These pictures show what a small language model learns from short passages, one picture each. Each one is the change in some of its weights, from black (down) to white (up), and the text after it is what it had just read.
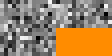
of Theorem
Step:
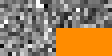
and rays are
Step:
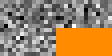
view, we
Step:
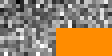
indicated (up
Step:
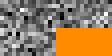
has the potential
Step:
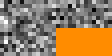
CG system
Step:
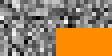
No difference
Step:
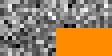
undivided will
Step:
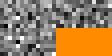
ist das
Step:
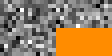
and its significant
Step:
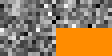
bank to
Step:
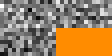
forcing of
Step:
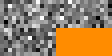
students shared
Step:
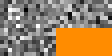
turlarini –
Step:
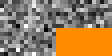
en cada
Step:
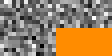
who observed that
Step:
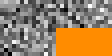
how others
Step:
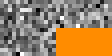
of a significant
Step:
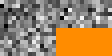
session which
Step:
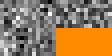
concept of
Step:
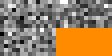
using clean
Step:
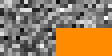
optimization of
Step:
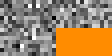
described by
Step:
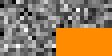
and active
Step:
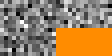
x). The
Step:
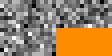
cada um
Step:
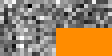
bone of the
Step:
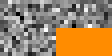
em todas
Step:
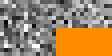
approach. We
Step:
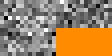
from the region
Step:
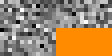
towards energy
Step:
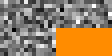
requires a
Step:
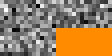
to focus
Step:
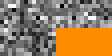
spanning from
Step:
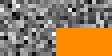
an auto
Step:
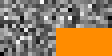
resolution of
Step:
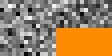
about 20°
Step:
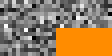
acids and
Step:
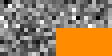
encontro com
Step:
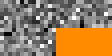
their performance.
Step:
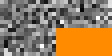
a sample
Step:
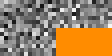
that when light
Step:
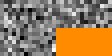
toe zal
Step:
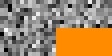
was maintained
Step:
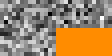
be performed.
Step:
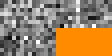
°C and
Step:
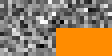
curves at
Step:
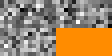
momento no
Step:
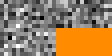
those samples
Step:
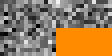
ball control
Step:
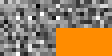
el eje
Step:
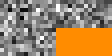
of developing,
